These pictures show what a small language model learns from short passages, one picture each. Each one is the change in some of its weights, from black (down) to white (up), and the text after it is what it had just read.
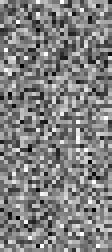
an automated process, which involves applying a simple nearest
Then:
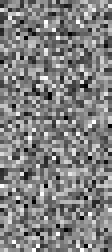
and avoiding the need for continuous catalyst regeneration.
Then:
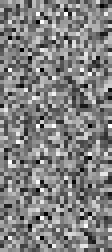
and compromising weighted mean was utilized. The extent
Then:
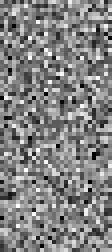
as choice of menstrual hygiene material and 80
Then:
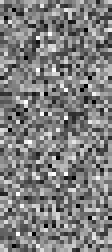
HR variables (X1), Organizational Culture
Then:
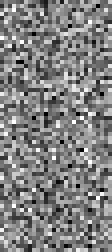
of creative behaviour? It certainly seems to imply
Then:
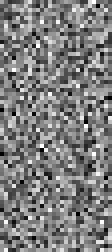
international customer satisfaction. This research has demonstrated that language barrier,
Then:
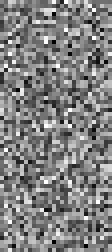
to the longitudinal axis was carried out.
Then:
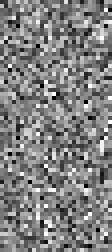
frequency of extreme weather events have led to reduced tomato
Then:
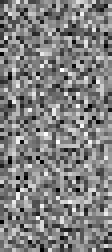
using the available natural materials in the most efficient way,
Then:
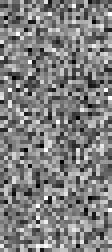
a metaheuristic known as Coral Reefs
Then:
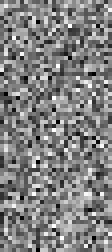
pro-poor and pro-women along with
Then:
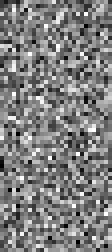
digital leadership and encourage leaders to adapt, be flexible
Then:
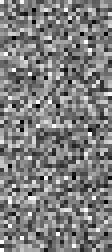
Average Socio-economic status Poor 80 126
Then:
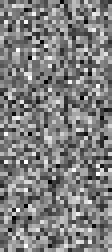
in one breath. The article received support by the European
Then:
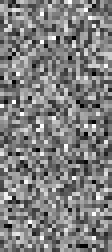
broken confidences (Griffin,
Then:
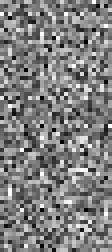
networking was based on their mean score in the
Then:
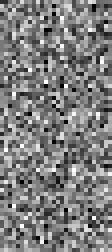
system of small, interconnected air cells, evenly distributed
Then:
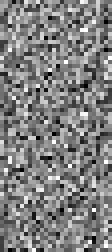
promote ESG-based investing among urban professionals
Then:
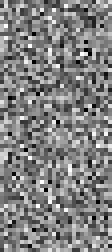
by J. H. O. Paulusz
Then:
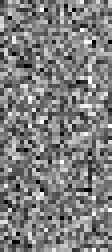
as follows: "when it is necessary to verify
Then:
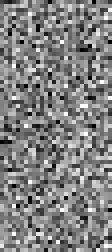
argues against these interpretations because in the poem
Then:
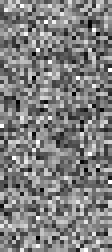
SGD – Stochastic Gradient Descent
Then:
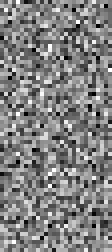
Jijun[6] proposed an analytical fomula
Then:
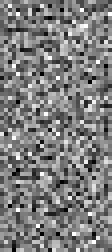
is beneficial for career growth, highlighting its importance in
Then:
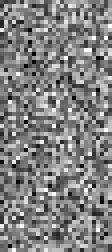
and enable individual controls compared to open containers. Open road
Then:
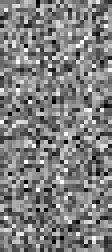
to “{category}” and its main narrative
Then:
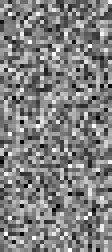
belonged to middle class and 19.75% belonged
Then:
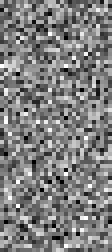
8) May dominate learning to the exclusion of solid
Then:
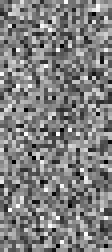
common. The diagnosis of liver diseases that appear as a mass
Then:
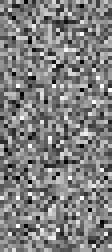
later sunsets may also have lower test scores. To
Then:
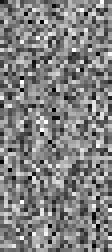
Rodahl, eds. *Textbook
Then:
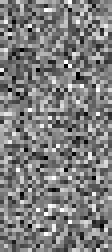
containing mucus, for example, comminuted
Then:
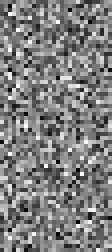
diagnosis of developmental tumors that is;
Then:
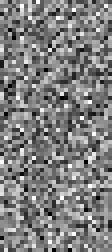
the precautions. KEYWORDS:
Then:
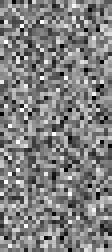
colonial and post-colonial polities.
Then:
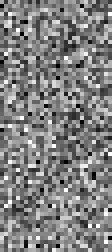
was the group that affirmed having the highest knowledge
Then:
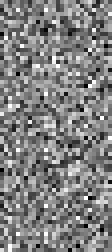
of the liquid mound was the larger concentration of
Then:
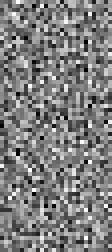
In this document, we propose some measures aiming to
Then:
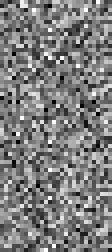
blurred. If an individual observation has a low
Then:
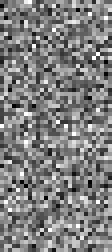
1.1 Assessment of the knowledge and innovation systems for organic
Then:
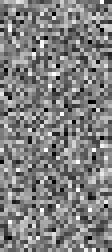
It introduced the colonial anti-sodomy
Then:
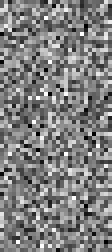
rest of data were used in training. For the testing
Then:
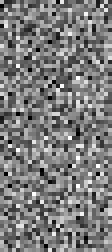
that we executed the release's test. -> means
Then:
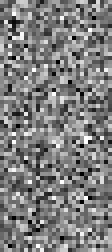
heritage. By focusing on proven methods, a
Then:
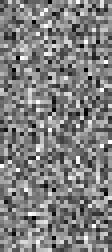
Key contact: Irma Ventayol
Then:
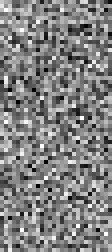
a description of the experiences of participants" (Creswell
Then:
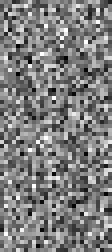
development of hydraulic structures while preserving aquatic
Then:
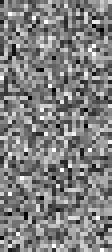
microscopy, XPS overview scan and S 2p
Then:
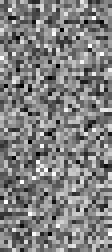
TA2 will collaborate with other consortia
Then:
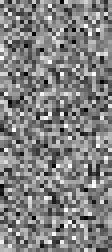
to CHB. 1314 → Above Cu
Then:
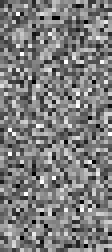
Sharma and Zeller (1997).
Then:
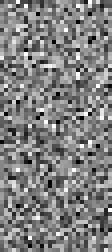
multimodal composite systems were investigated in this study
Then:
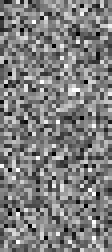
with grammar and vocabulary by the help
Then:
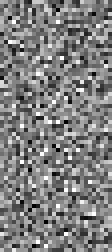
heating rate of 1 °C·min⁻¹ up
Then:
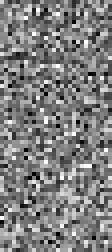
is oriented towards the old town. Table 3 Spaces
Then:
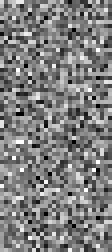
overcoming all reported homogeneous gold catalysts. Moreover, it
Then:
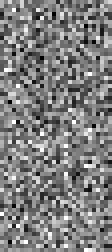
their entry route into electrical/electronic education
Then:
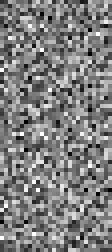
to work together to create democratic learning environments. Despite challenges
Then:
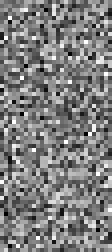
of health and wellbeing. Data privacy and ethics We
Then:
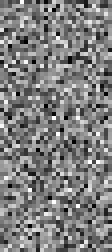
accuracy of the temperature data worsened when replacing
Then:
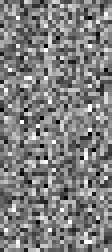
prioritization methods leverage predictive models and adaptive learning to
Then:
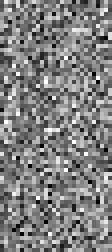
rework [3], reduces dwell time, increases
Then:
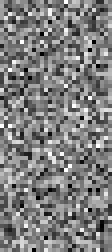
in NIVATS technique: hemostasis was
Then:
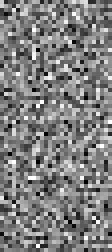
On-device real-time hand tracking,”
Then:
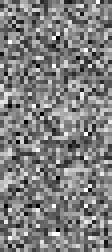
selectivity and its application in simultaneous determinations. The composition
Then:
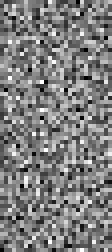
women in decision making and administrative positions is an important indicator to
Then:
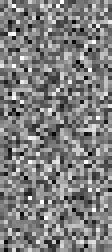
elements that behave non-linearly under high current
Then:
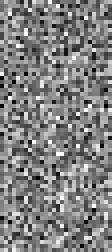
efficacy, and post-test weight gain in male
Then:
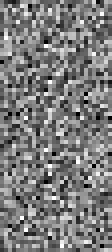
speak the language very well. Then, with the help of
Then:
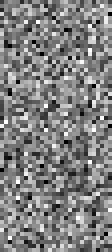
of the regional airports in the deregulated
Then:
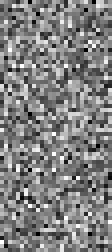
cylinders with 150 mm of diameter and 300 mm of
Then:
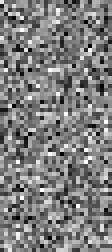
sample sizes and subjected to the appropriate ASTM methods
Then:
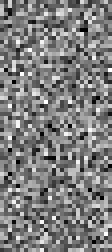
outer layer of the capsule to the ends
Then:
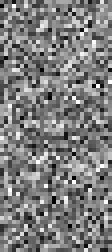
based on knowledge of operating the EDN and technical
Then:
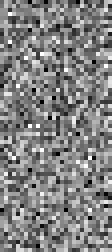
composites [9]. Figure 6: Flexural properties of
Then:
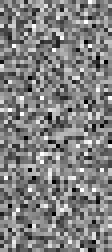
toestande beheer word deur die
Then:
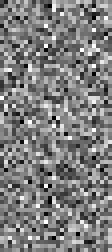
and restaurant's atmosphere and customer
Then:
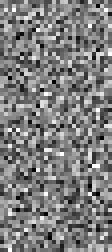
against the published editions rather than taken on the tool's
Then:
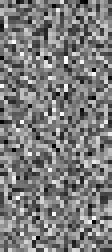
contexts when addressing self-harm, advocating for
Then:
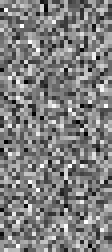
Transmission energy consumption is largely reliant on the data that
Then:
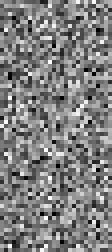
of instruments like brooms, brushes, dust
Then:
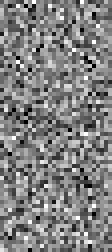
as part of: - Academia or research - Government
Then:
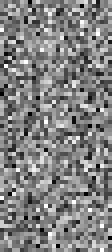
2000 nm thick films were obtained via potentiostatic
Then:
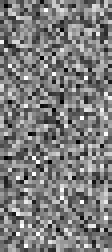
forest lands should be sustainably managed to meet the
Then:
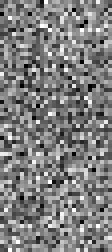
— are discussed based on scientific evidence. In addition, the
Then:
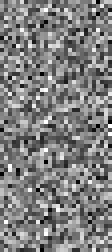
Nawneet Subba ¹,
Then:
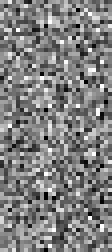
Air humidity effect, Aquaporins
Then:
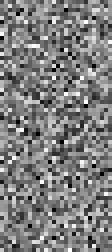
ratio (50ml Madre de cacao extract
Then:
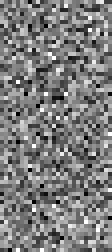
membrane to drive a flux. The
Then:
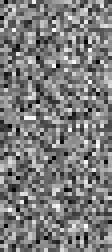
with the aim of preparing a framework for a future European
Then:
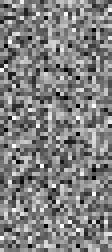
Osteoarthritis treatment. *Asian Journal
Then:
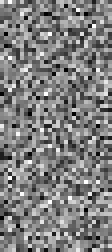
50 Chi-Square Tests Value df
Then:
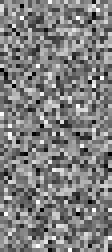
antenna ports in the environment was $N =
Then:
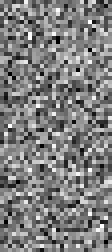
in population and anthropogenic activities. Lead
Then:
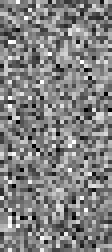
trigger for migraines in this study was stress, reported
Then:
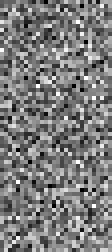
logical statements asserted in one diagram must not be
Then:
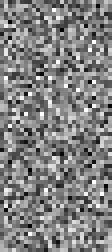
and grains in winter. Cow's dislocation
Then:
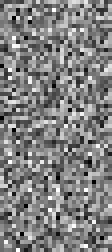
could contribute to a lower incidence of substance use among secondary
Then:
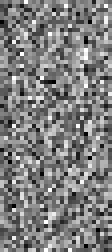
Non-Government Dental College: A
